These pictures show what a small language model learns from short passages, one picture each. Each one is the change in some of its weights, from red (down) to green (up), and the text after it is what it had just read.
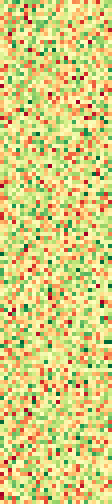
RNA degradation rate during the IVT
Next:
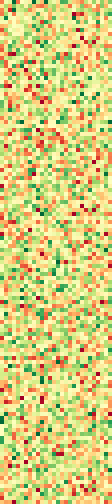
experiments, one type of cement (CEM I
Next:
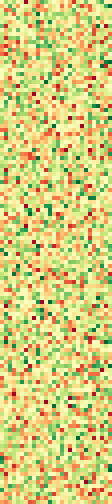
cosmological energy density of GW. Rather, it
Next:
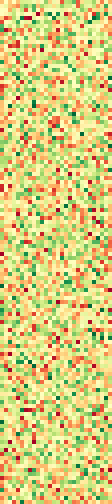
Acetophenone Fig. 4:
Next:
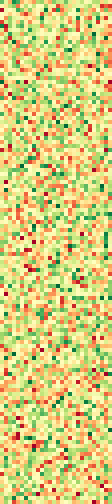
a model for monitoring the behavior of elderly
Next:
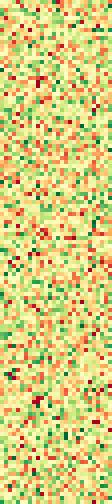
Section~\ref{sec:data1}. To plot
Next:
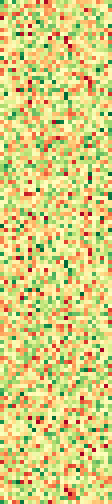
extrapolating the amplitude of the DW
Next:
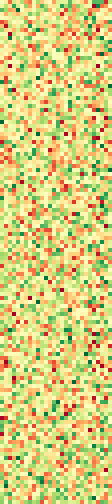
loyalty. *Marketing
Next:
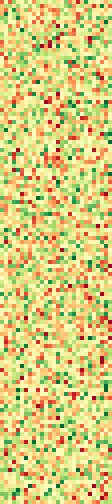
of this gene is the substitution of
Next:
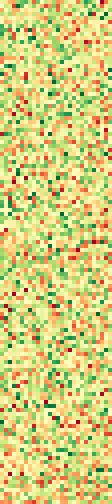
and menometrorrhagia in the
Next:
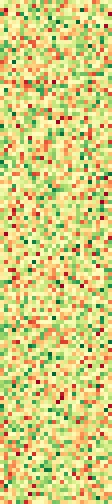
deep SBL phase of both DW and
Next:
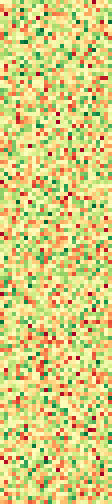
[20] experiments in precisely the same local terms
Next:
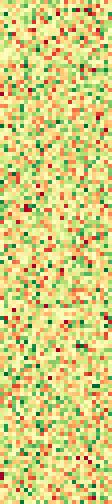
It was concluded that nasal irrigation of
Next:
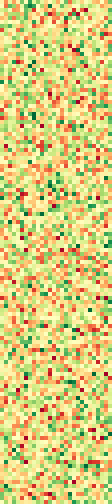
the Village Head's performance and to
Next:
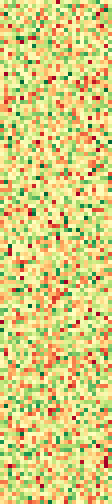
has been given to Bengali music. This
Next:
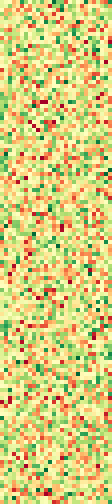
the entire surface [μ m] SA surface area
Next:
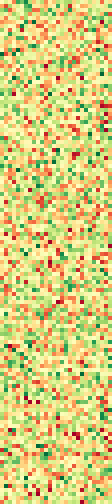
fluids, acid-base balance correction,
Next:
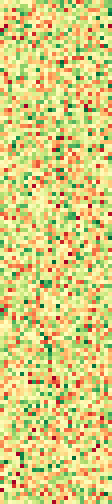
school in Davao del Norte. According
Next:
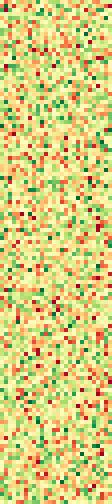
P^{\pm}$, we conclude that it is a very
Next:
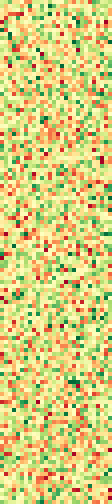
transmission and several peaks, as labeled,
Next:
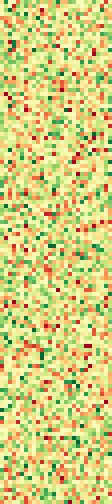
$D_{F}(x\rightarrow y)$ denotes
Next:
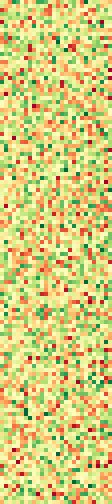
of existing regulatory and policy documents in the
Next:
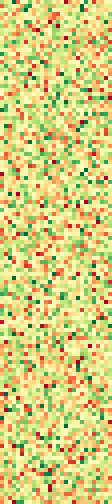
values. (vii) We also examined the
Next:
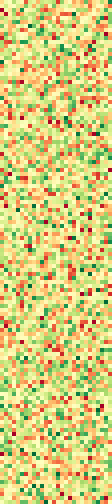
[30] on the microstructures of
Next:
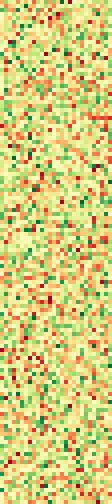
time to pause and reflect.” AI algorithms
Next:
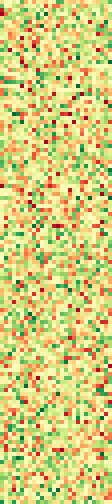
Objects Privacy through
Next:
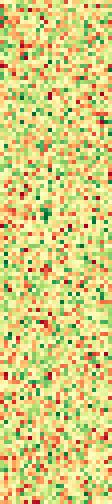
A positive correlation between $\dot{P}$ and
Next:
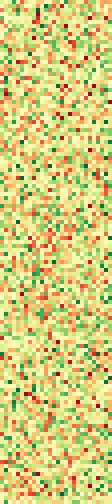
the Europeana Impact Playbook structure and
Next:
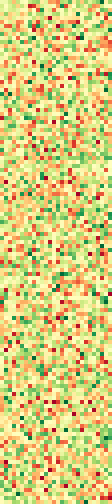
parameters, to enhance or reduce the beam spot dimension and
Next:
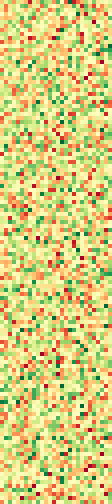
in social media marketing to measure the performance of content on
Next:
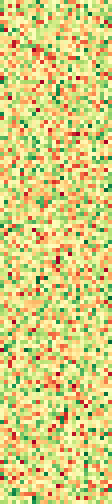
the fourth step, for any topics still without
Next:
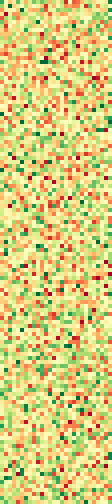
16x16 polymer switch photonic integrated circuit
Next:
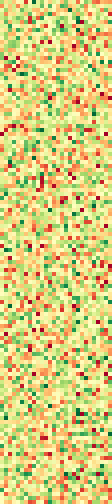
\quad (6)$$ The vessel's time in
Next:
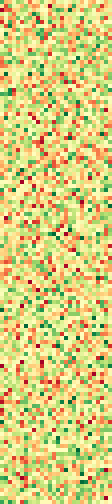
amount of matter in the Universe, or the exact
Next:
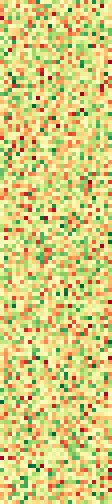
artificial intelligence in bridging
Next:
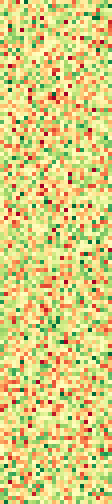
time decreases faster. Obviously, at
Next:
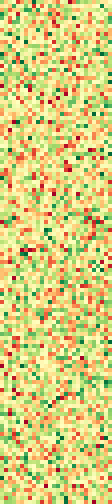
of antibiotic treatment. Materials and
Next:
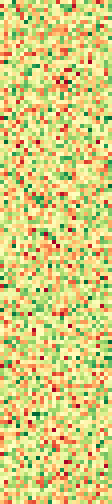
we also find on the edges, in other
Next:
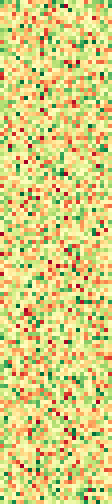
46.7% decrease in total
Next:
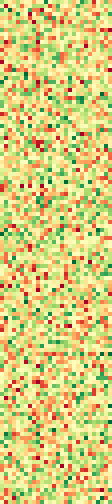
we propose a Hybrid Impulse
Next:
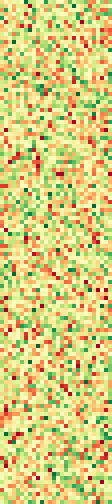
into the current IVC formation system. Without
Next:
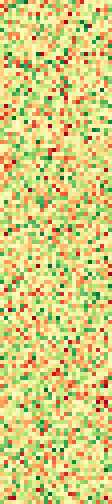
in the thermodynamic limit using Matrix
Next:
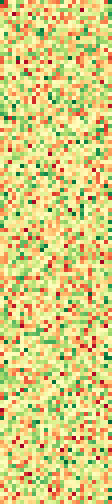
operating at different LPs simultaneously under the
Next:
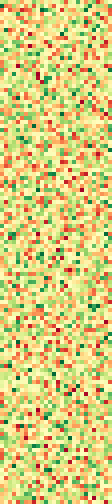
to be redistributed through the atmosphere by
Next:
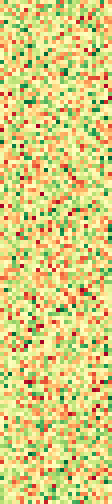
know about the orthognathic surgeries?
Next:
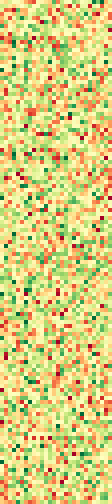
are also part of the network¹⁰.
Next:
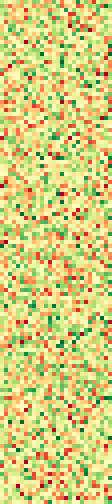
relationship between \mbh\ and stellar mass is
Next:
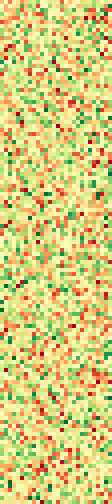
by the non-thermal component whose origin is
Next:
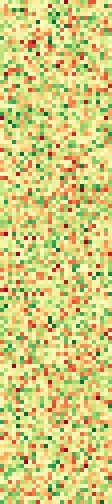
relation between the scissors mode excitation rate and
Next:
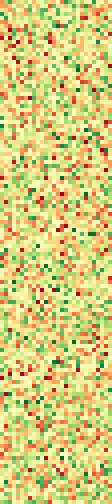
in fetus is caused by hypertension and
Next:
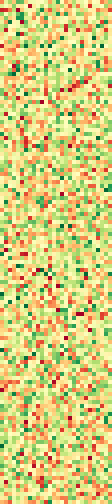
the value of assets shall include the value of
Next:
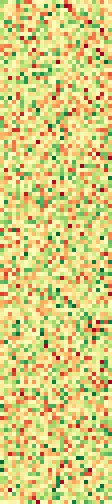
topological, in the sense that it does not have
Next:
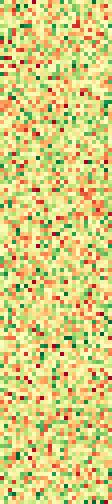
facto mother. They barely knew their
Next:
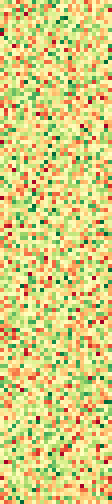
Natural Language Text}. ACM
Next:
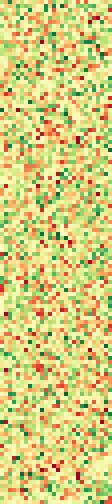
to the customers by 20%. Accordingly,
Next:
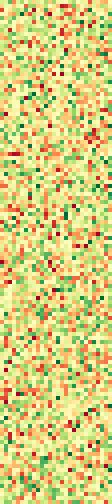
mobility between cities and surrounding rural
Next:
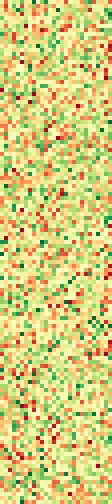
exploits this behaviour and measures the
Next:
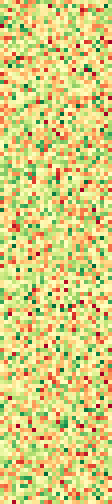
in Figure 3. The design of the stiffness
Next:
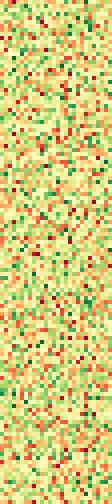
main components. In addition, we summarize the main
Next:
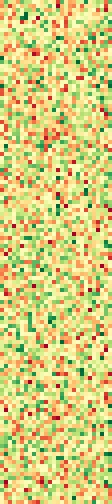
used in HEP for tasks other than event generation:
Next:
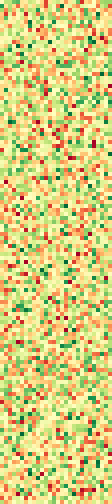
contributed a total of 12,030 observations during the
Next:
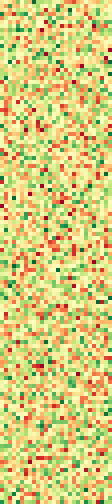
the bulk to be supersymmetric, we must have
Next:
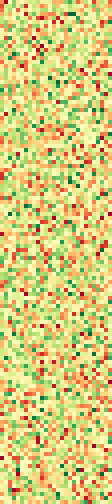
Consensus (consultation &
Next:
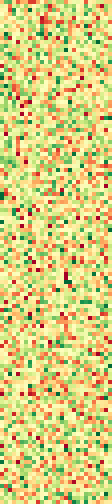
and overexploitation of groundwater
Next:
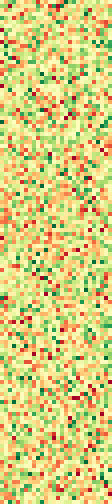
only 1.9 % took the vaccine.
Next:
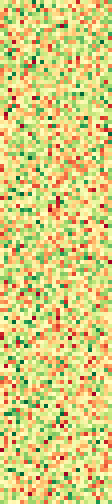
for EC measurement using the secondary method. The procedure
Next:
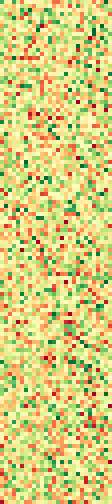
- Group Satisfaction Analysis This experiment aims
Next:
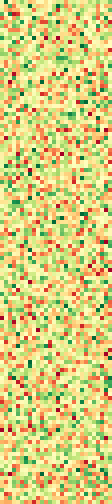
and economic factors and miscellaneous factors.
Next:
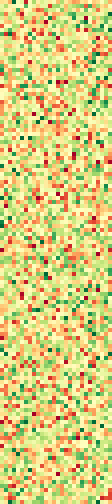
improved. Here we not only set out examples of
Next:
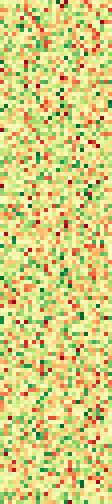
\, \nv{mm}$ and constant
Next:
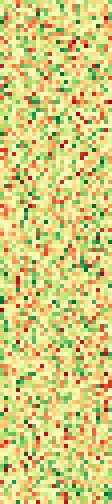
is a reality, so is its antiparticle.
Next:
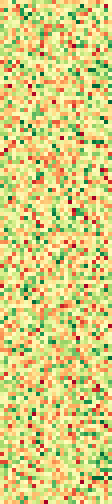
{..} ``` The algorithm under consideration is also
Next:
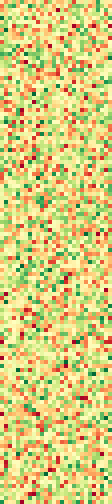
by considering the validity of the Serber model to
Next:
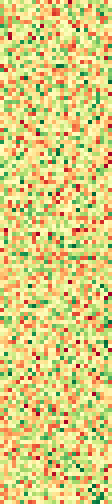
or critical dimensions and the statistical mechanics of random
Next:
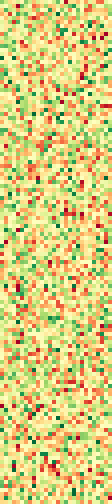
reaction is the main loss contributor, the exchange
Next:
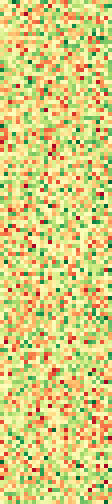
cultural and social significance, festivals also
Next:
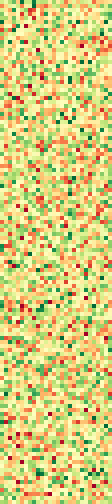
be mounted on the object. Also the
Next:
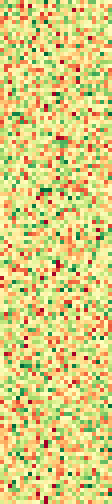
correlators. Such an equation can be Fourier
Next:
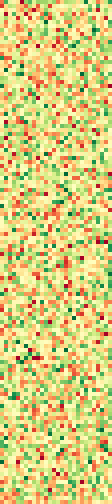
conflicts as no land rights and concessions
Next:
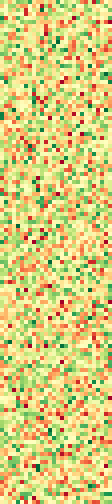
highest ionization states hint at more complexity, but
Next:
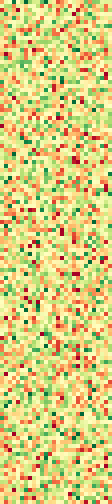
\begin{document} \title{Demonstration
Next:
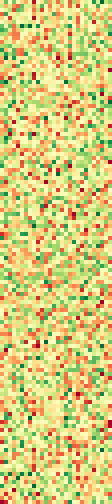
Chemistry, V. S. S.
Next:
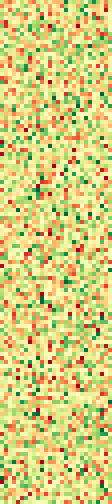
Method. *Leonardo*
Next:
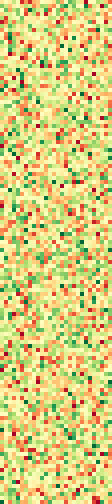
sovereignty by adhering to
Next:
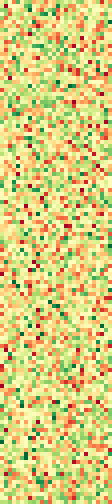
Figure 1. Integrated Three-Phase
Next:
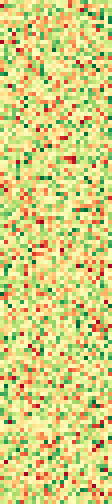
idea that a small universe model could lead to
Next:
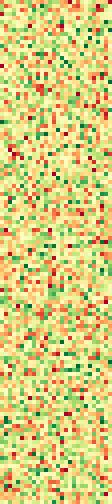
comply with urban master plans and zoning
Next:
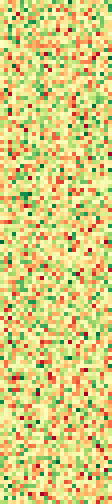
energy momentum tensor presented on the shell. In
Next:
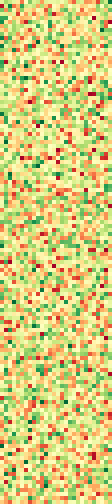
for a scalable atom--photon quantum
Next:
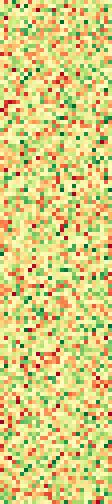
provides for the following provision: "State institutions
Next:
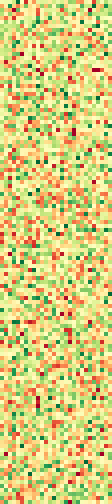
reported carcasses. Yellow triangles
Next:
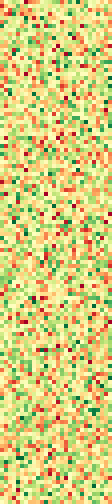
only result from effects on the musculature of the
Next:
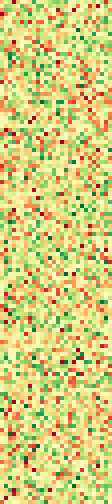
(STFC) for access to neutron beamtime
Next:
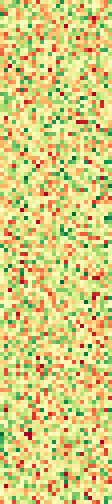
no permission was needed to access and use the data for
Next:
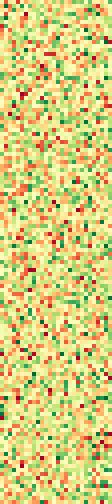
not let the fear of competition due
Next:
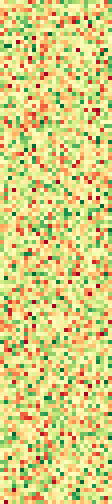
\textit{atlas}) \subsection{SOM
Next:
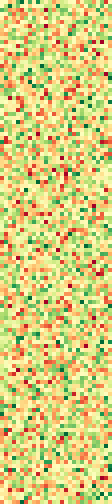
and 9 illustrate the cost of optimal deployment
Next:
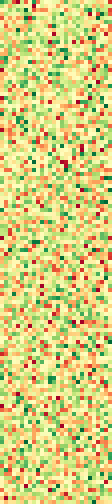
A). Again, 21 pregnant women
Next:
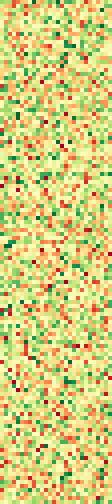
in FL follows model aggregation per communication round
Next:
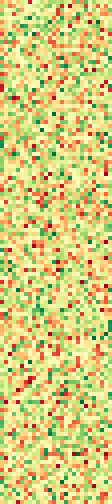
ten percent of the answers are valid. For
